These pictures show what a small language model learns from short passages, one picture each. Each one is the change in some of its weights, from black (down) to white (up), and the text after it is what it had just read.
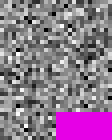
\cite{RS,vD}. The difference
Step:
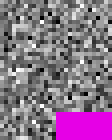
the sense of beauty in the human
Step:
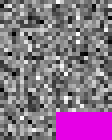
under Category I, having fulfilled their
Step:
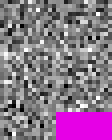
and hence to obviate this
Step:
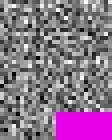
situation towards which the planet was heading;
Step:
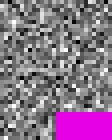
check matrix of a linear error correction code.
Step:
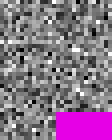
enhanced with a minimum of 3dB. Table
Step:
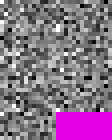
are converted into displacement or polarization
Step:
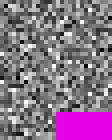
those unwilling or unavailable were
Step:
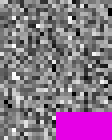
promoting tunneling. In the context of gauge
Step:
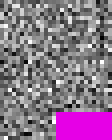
from (\ref{eqgamma1}), the others
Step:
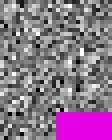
and environmental wellbeing; Human-centred
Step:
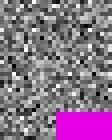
enabling them to critically assess health
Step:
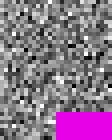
Her lower limbs exhibited sparse
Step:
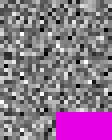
were identified by ethanol extract and 7
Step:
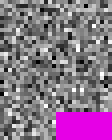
data? \item How can a requester
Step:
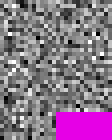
of multiplicative cascade, as
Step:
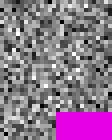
\end{split} \end{equation}
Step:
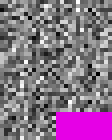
D. Studying Resistance of
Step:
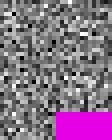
years, ASA physical status I and II,
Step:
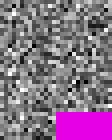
by the generator is not directly proportional to one
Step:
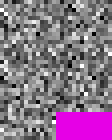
distribution of sedimenting glass
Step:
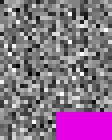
the capacitor array are shown in table
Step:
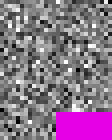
is the surface tension $\sigma$. By considering
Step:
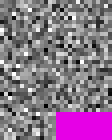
can enhance resilience, ultimately
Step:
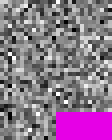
solution. Broad availability of affordable
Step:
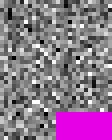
requirement that the Born Rule must be
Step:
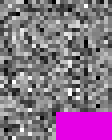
codes, both linear and non-linear, are
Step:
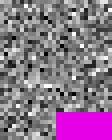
i \frac{\partial}{\partial t} +
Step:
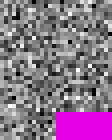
for the dimer model on the AB
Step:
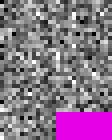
to solvation of anions and molecules in
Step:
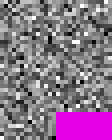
scattering does not lift the degeneracy between ground
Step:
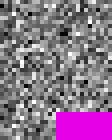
design used here obviates those problems. It also
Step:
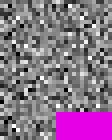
remains an important health issue of many developing countries
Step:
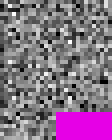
spectroscopy of extrasolar planets,
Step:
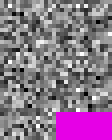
{\it Precision}. As we can see,
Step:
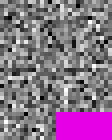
order to keep the calculations simple. Our
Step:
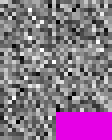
Fadhil Abbas²;
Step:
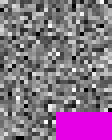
was validated using the permutation test as
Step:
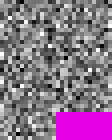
voluntary, and timestamps were
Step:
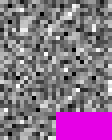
observe a more conventional precession with
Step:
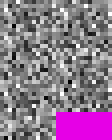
APPLIQUEES DE
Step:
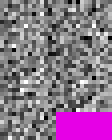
Adaptive Thresholding | 131.61
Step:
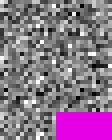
empirical polynomial parametrization
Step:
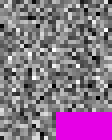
The spatial part is \begin{align}
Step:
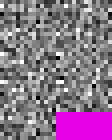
practice for monitoring project performance. This
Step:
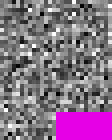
Jarzynski equality with varying
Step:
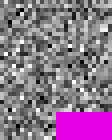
which in principle can affect the behaviour of the
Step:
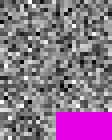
updated dynamically. The fire scene
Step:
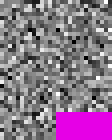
dijet events for which the leading jet is
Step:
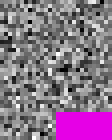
hard part from Fig.~\ref{1}a calculated
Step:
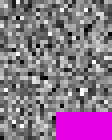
the LOD, if $y_{ij} <
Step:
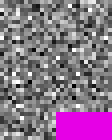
have measured atomic fluorescence intensities
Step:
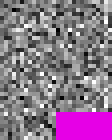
effectively replaces lapse ``time"
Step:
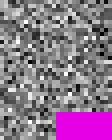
by 20 years in quiescence, then by
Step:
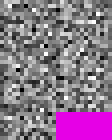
to each string independently. This type of
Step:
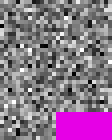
Office via the German Academic
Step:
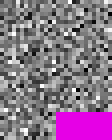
The matching condition for the number of supersymmetries
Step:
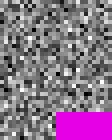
contributed 12.9 % to the tuber
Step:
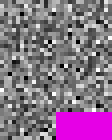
the dark matter distribution of the Fornax cluster
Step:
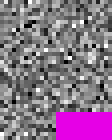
source intensity in real space can be produced from
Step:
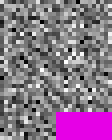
into account, an increase of the maximum trapped
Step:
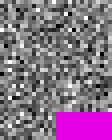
damage density of each damage type and
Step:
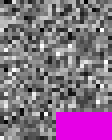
significantly compared. Similar results were reported in
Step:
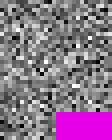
the implementation of the 2030 Agenda for
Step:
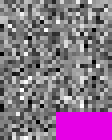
To reduce the impact of outliers, we
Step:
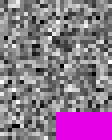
Magnetization and susceptibility
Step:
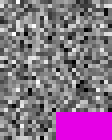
the academe serves as the
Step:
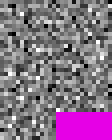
YIG spheres and a degenerate
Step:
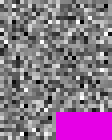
N...H distance. Indeed we find that
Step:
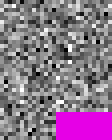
2015 and 2024 were included in this review (Table
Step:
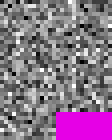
MITgcm's online documentation.
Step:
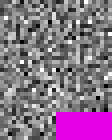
based on \numinst institutions.
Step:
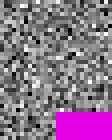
is important also because it introduces a significant improvement
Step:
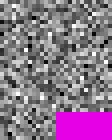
I. From this result we can clearly see that
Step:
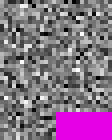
and decision support of flows of energy,
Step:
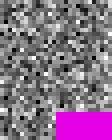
{\bibfnamefont {Z.}~\bibnamefont {Hu}},
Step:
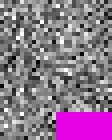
in such heterostructure involves only a
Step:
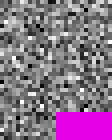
stiffness matrices of the samples obtained for
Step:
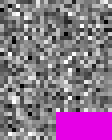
reflecting surface: A programmable
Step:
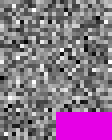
and tube part for connection with all
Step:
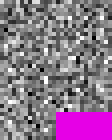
significantly below the target. Other sources, however,
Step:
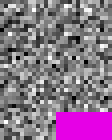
which guarantee finiteness of the
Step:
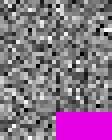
surface, lake bed, and internal
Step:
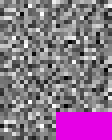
bi-exponential model taking into account background noise
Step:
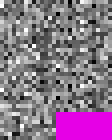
Writing - Original Draft E
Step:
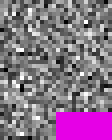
fuel systems in aerospace applications. As
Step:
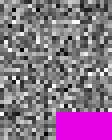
points is fitted with a straight line. }
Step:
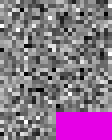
200 HZ. The La difference between velocity
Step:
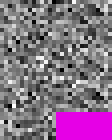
In this section we state our main results; our first
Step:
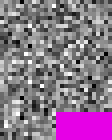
with absorbing state phase transitions. For
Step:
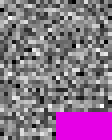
the second stage entailed a thorough
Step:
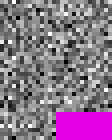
chains standards and the poor: how the
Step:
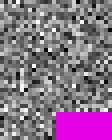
In the next section we introduce a novel
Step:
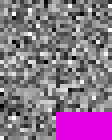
and fewer stop words to make them
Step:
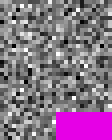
excitation spectra of the $\pi, \rho,
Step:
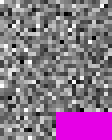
vertices is denoted by C_n . The
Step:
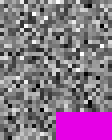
affects the course of traffic,
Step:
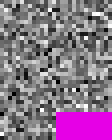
specified \(f\)th DE feature,
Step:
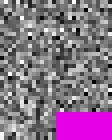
arrive at a given position in its environment without
